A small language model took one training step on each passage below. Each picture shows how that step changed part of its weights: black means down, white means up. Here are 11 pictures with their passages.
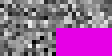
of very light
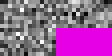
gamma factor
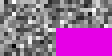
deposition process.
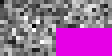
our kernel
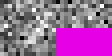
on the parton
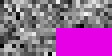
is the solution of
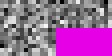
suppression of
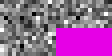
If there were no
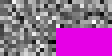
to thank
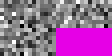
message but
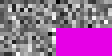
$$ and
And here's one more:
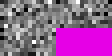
GeV is shown
